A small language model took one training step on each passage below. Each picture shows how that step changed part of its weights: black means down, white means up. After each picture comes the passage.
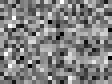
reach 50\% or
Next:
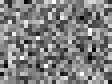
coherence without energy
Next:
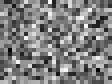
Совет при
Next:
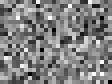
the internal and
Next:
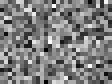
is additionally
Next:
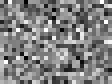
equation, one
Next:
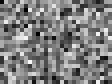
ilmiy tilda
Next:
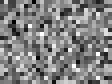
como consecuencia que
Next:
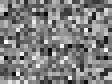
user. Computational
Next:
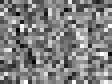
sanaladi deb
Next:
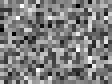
band and the upper
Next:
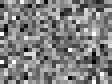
they actually show
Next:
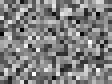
too are consequences
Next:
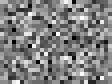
Fraga e
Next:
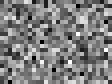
modes, which are
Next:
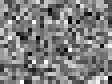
was also made for
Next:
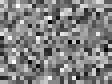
$\kappa \ll
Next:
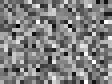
ROI. The
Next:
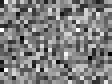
under set intersection
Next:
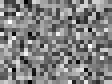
disk at a radius
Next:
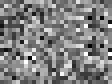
paciente em
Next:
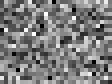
yang mayoritas
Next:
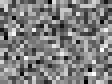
[18] cannot
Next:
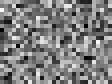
breaking the
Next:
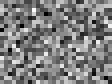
peaked on axis
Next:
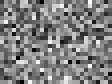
for a quantitative
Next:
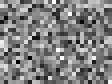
independent difference between average
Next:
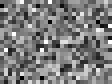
such variations
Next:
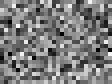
carrying the
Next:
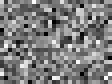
pixels, whereas
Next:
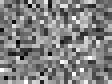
een bank
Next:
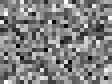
of Tamil
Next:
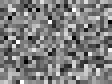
firms with
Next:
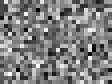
with diverging central
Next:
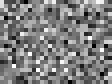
needed here. We
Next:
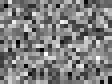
information is used to
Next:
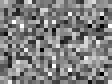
the system Hamiltonian
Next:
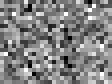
полостей в
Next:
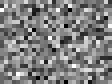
devorlari bilan
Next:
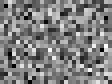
is expected that the
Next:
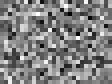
XX ст.
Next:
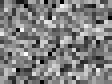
sind diese
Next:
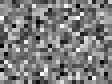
with CS kinetic
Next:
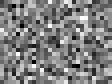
4 Jun
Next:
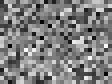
down to the physical
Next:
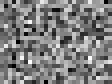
inclusiva a
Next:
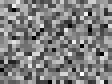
For this assumption,
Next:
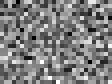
parameter $A$
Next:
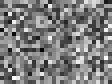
running over
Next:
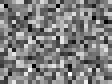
\eea where
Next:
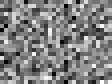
Compute the
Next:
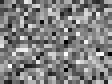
energy saving and
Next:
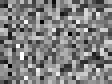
the number of observed
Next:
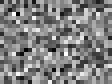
que se pode
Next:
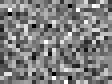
1 linear,
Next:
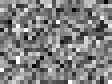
boosting of
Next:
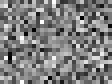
the one derived in
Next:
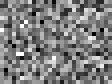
the contact surface on
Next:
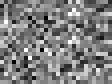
inside the support
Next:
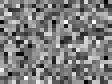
on the displacement
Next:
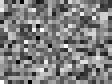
coincides with
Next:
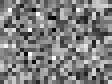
high temperatures and
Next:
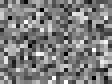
to the confining
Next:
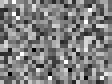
search of the
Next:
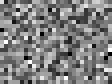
data collected on
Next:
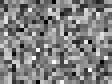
within General
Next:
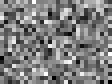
estudantes g)
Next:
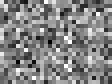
supported by an
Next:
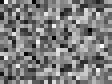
objetivo a
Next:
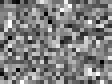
o papel da
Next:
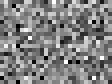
smaller than the
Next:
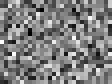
find that the
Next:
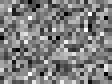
as "the
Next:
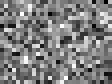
k is a
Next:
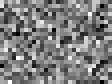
locally be described
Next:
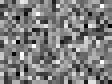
da América
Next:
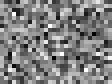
а також метод
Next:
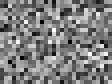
the pairwise
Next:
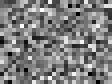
ООН в
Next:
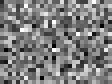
the first, second
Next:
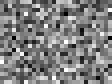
probability (left)
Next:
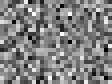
\beta \leq
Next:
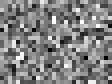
destinar para
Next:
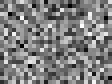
$q$ let
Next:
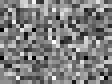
qual prevê a
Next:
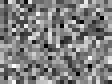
not be generated in
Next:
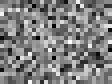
exponents for
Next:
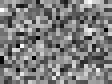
mixing and orbital
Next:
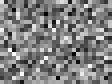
turbulent, or
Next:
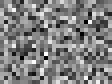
global analysis}
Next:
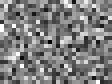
& High
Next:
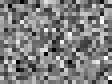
boundary conditions; see
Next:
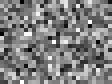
chimiques et
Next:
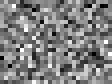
inflation models which
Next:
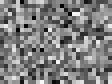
instance to a complex
